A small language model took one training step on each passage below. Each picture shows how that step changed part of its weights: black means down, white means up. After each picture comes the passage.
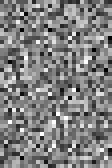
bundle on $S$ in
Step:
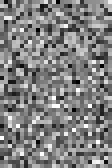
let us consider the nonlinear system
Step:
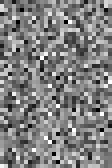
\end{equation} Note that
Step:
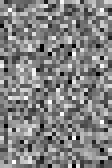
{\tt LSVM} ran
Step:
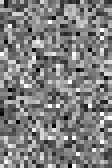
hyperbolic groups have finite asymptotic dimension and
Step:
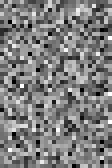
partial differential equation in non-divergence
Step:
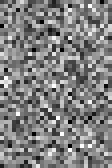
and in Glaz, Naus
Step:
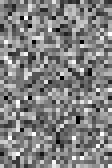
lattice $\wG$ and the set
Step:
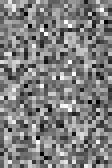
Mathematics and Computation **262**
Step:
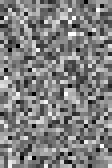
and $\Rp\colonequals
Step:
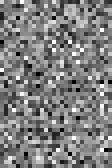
certain amount of trust from the reader
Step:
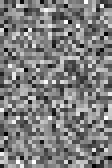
\delta) \cap D$. Also
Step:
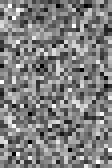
the conclusions can be drawn by
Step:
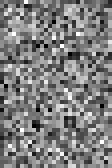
a number of the form $(p -
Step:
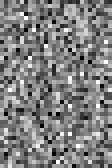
> 0$. Consider the case where
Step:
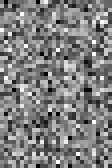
(An alternative approach involves working directly with
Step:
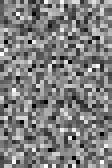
\dvol{\gep}$ and
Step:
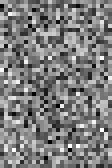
of this paper is organized as follows.
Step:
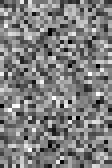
$\Z[x]$ of degree
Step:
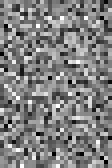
result is the hope that it will
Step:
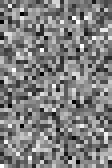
owes its instability to the
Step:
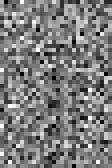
Mechanical Engineers,
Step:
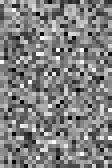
this class of differential systems, the center
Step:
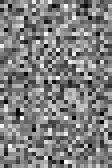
it follows that on $\{{\bar
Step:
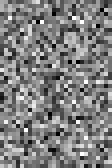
total number of vortices is then
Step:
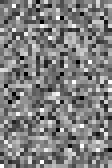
appears in the above variation, according to
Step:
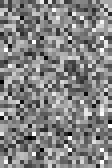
A. Bokut and K.
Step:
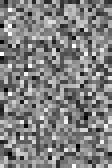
S_\Theta $ is the projection
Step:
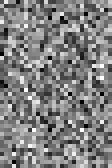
Multivariate Statistical
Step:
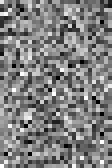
a Dirichlet form which is actually regular and
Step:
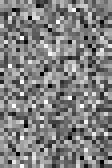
WRC monoids is not closed
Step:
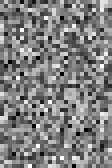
to a tractable semidefinite
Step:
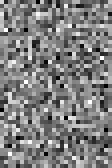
plots where we have only a
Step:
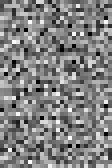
consists of two lines, excluding
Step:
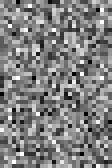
title = {Analytical properties
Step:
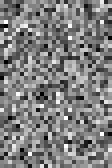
$2$-representations can (under
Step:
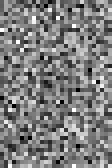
be identified with the directed edges
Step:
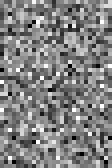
a consequence of the smoothness of the
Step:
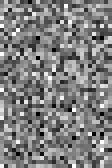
monotone modal logic, and is
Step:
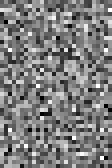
measures II, to appear. \smallskip
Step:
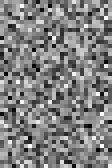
walks Fix $\eta$ such
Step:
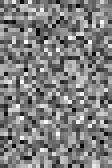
is allowed to move along an arbitrary
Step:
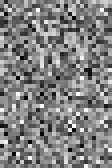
of pixels can be described by
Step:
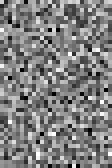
$$ to which we apply the Taylor
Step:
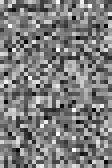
if necessary, we may without loss of
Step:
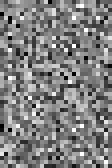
use the degeneration from \S1
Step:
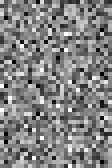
we take a relatively small grid size,
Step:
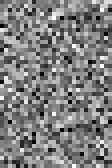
culmination of work by
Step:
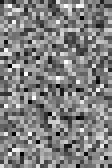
and any maximal arithmetic subgroup is conjugate to
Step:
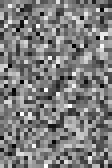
associativity. Some examples of
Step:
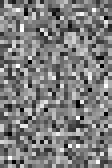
Starting point of our construction is
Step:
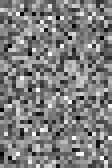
established the converse to Pascal's
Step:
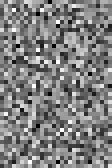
hand, this question is known to have
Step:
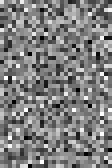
Yamabe's theorem gives the needed
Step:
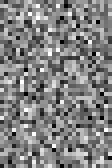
isospectral deformations on
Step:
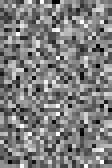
\emph{nonnegative} subsolutions
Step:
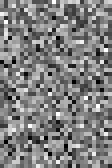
corresponding spectral sequences. This homomorphism is an
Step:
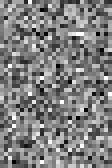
only edges of colours in
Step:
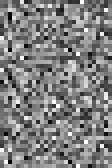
dy \\ & \qquad \qquad
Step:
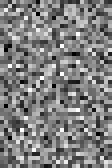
does not coincide with the equilibrium measure in
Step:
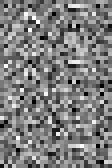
only coordinate that does not vanish at
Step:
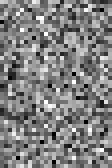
Approach -- Simple
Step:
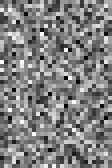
\phi_u \vec
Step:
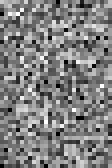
If the "natural" Markov chain associated
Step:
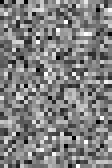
suppose that \strut \ $\ \
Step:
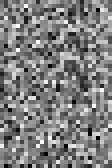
\cite{CG}). It was shown
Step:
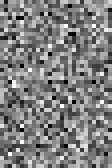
For $m,n\ge
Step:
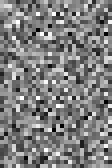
\alpha(Kx^k -
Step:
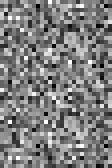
profitability at all time.
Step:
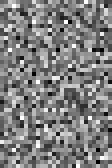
\ref{Pconver} that
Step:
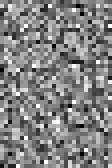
no interpretation. Therefore only the limit function
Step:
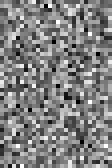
\neq 0$ is a constant and
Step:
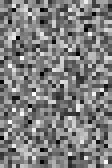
J\neq 1$ hence
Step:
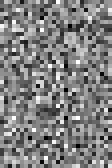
using the previous observation, we can use
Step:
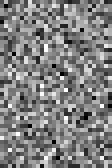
$s$-step basis matrices in
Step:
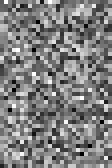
sparsity than non-lazy
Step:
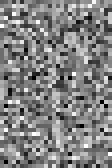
algebras defined above. \hs Recall
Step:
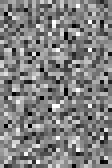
problems and proved global convergence. The computations
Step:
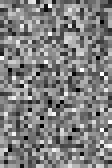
a constant. In the next theorem,
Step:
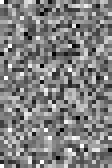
that Theorems 1 and 2 in the special
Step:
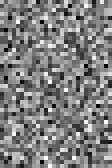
\;\equiv\; \Lamb
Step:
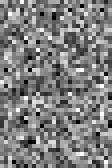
terms of weak continuity of determinants and
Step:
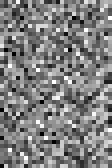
f,g \in C^\infty
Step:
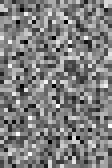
\end{eqnarray*} which proves
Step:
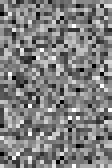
as the difference of the two ways of
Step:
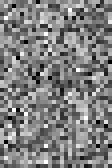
on $S$ or any reducible
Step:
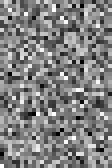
need not disconnect the interior of
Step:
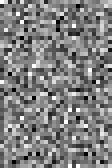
be the probability that an element of
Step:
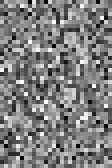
spanned by $w_{1},
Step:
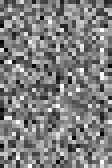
Polynomial factorization is a fundamental question
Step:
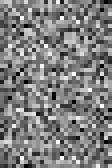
special defocusing case
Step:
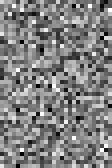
the maximum energy spent by each
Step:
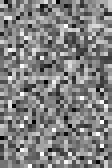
Let us try a direct relaxation of
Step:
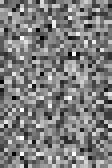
P^1$ that embed
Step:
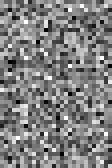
are obtained through finite-element modeling
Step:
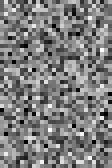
an upper bound for Kronecker
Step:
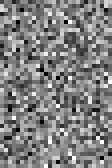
\end{equation} As shown in
